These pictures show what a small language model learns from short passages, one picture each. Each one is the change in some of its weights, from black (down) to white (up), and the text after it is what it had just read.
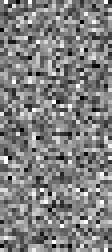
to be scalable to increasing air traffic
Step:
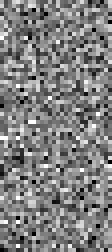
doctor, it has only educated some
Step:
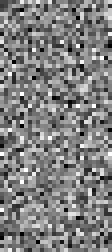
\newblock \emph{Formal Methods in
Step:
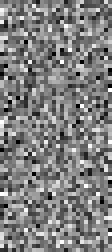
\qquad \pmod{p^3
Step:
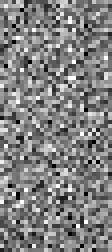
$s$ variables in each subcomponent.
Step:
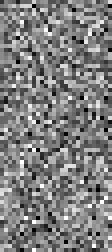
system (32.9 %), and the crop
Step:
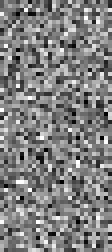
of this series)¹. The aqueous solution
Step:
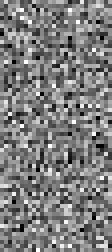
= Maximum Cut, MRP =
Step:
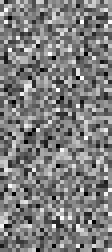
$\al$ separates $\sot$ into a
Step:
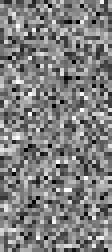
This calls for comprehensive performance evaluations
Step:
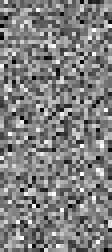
maximum absolute value at $y = \pm
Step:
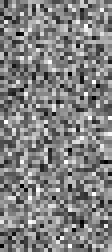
collected the data from the labours by
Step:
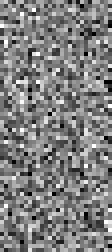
be an automorphism of $N$ induced by some
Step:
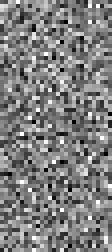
non-negative tensor factorization (NTF)
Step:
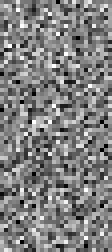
William Hogarth significantly used their
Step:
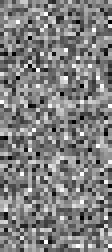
\cdots p^{\rm log}_n$ as
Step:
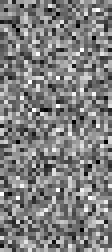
non-trivial ECS admits
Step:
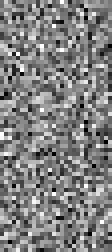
geometry in threefolds and their applications to
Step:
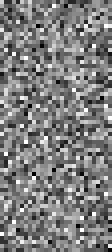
$\ch$ is meant a simplicial functor
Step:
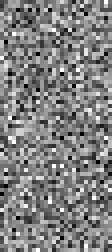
z$ be indeterminates over $k$.
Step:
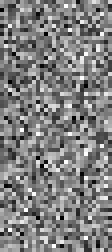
level of education achieved), ethnicity
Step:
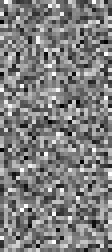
is considered to be un-aesthetic by
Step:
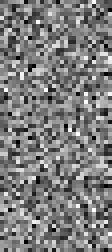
of this study follow the results of research by
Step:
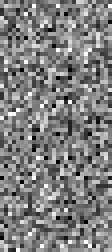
required background information on CRNT in
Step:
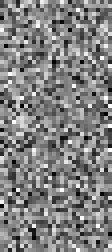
these parameters was described. The transmission coefficient spectra
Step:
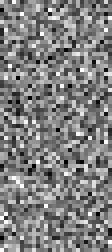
stay away from zero. Therefore, we have
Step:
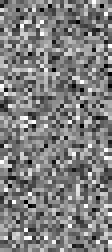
nodes will form an edge between those nodes.
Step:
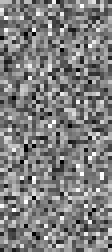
is the locus of good determinantal
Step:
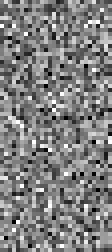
This decentralization involved establishing various components
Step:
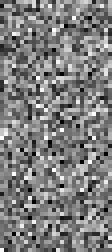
reader can find more details in the review paper
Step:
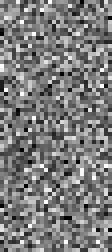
efficient and selective materials for the removal of
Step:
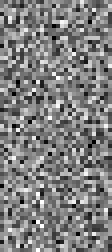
the BPH population is composed mostly of
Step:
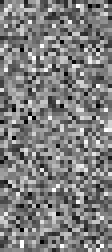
That indicates that the thermal expansion
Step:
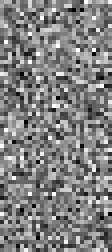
Combining the above results, we obtain:
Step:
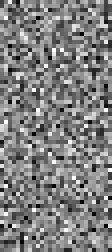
of the left invariance, $P$
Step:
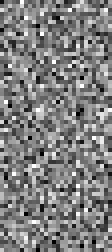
about 65 MPa as shown in Figure
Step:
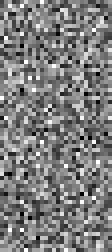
the measurement process typically requires several
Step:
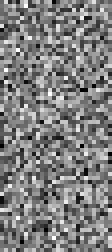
Precision, recall, loss and
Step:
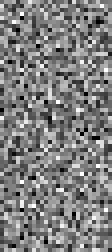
of the energy chain – from its production to its final
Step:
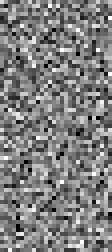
with $v_\vartheta$. We also will consider
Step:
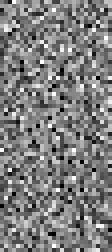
sum of martingale difference sequences. When
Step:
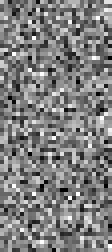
application/json ``` { ```
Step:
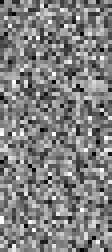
to their continuous limits indicated exactly in Section
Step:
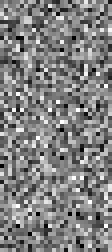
audits and controls. The Compendium
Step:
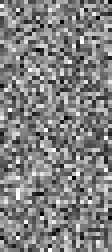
genetic algorithms and linear matrix
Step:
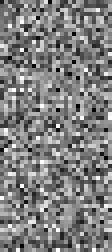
without loss of generality as $\beta =
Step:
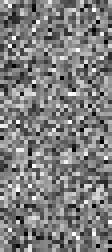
nitrate containing lactic and
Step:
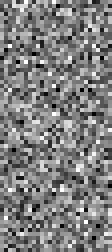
performed on serum samples spiked with model
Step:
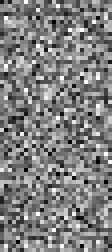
278 principals were drawn as the
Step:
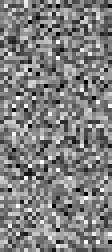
with different hole diameters. with increasing
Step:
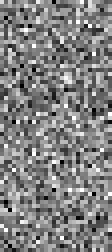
vigorous-intensity aerobic
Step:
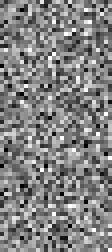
Laura Perucchetti
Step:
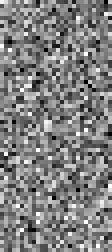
$X_K$ be a torsor under
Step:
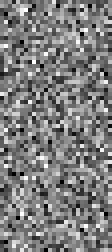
solutions exist then the set of all $t$ for
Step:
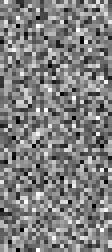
1: *Pre-Service
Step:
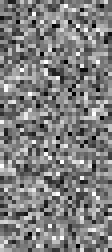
values of $\kappa<\phi(n)-1$.
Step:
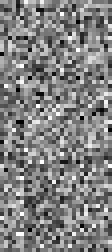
implementation of public policy focused on mitigating the
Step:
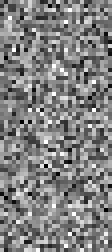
Isanova Zebuniso
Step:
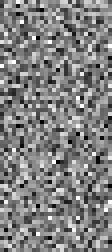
developed the notion of continuity in the language
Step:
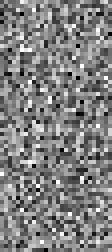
n\geq 1, \end{equation} where
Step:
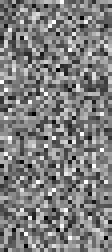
dimer in benzene than for
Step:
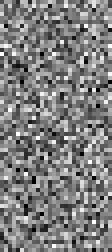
(consent). Ethical permission for the
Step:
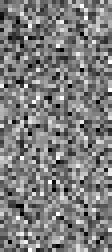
and the importance of the each module itself within
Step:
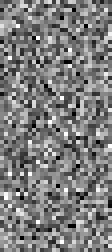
entropy is a measure of randomness of any
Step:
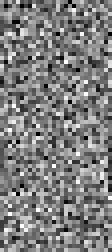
includes the iron ore dressing
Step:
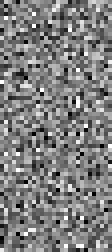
are a total of $3m$ local degrees
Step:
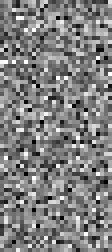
explanation, we use the example Thai
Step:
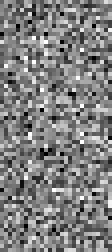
nano-scale conductor is necessary to sense
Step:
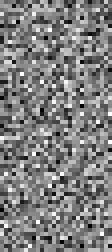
\log^+ \frac1{4 \varepsilon }
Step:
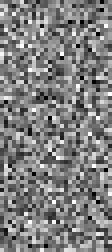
some technical results to Section \ref%
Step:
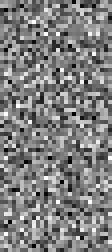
equation $A_D=G_m
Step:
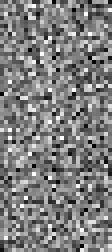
t^{-1}\in S\}$, and it is easy
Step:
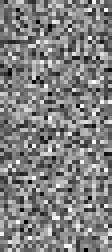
to the AE2 observations. There is also
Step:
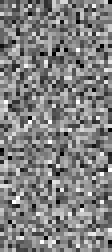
periodic. We now fix $\omega \in
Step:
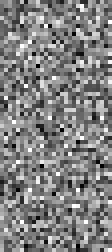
$\mathcal{K}_n$, and whose aspect
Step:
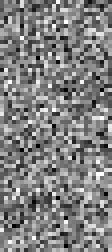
Fashion and Textiles,
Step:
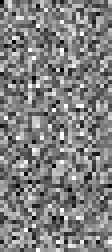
a very good internal consistency. The
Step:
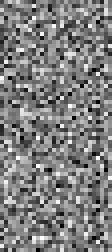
can associate a directed edge-labelled
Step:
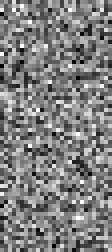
apply the algorithm below with \texttt{-rtol
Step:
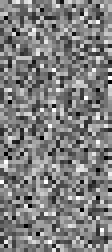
women had given dowry, those who are
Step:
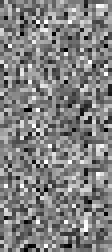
KAA, Milstein DMJ,
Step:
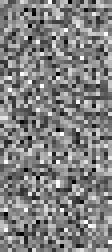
the low voltage side are defined as H and X
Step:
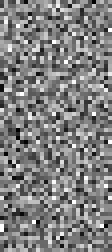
seismic reflection profiles using a
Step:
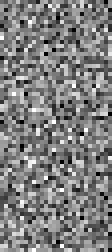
[2]. All these factors raise the question of
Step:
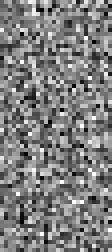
digital literacy and critical thinking, is
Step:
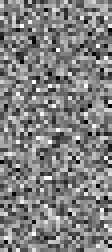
the existence of the antipode, we have to
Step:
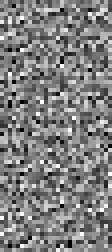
\end{definition} \begin{definition} Let
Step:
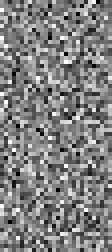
communal harmony country along with the
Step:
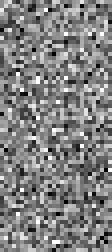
question of a deeply common representation between
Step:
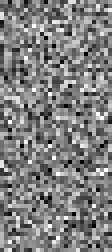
: Resources D : Data Curation O
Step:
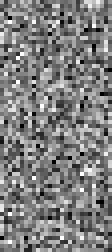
write, $ M \diamond{\cal
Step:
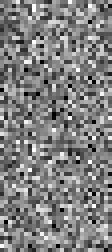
precision with the ruler could be useful to
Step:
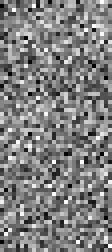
in fact, these vector fields are foliated
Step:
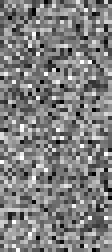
deep and, to some extent, is a
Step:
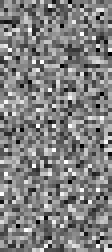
admits a non-trivial center,
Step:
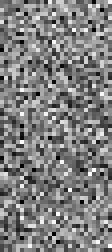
focusing on the cleavage based on
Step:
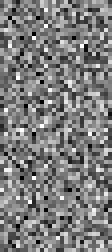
of vitality allows us to create a
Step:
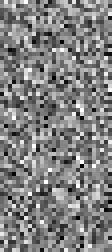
compact Lie group in terms of the universal
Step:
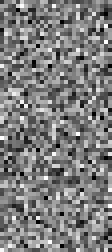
depends of what the others are doing (This
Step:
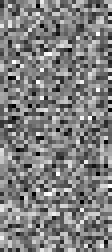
they have not been able to implement the
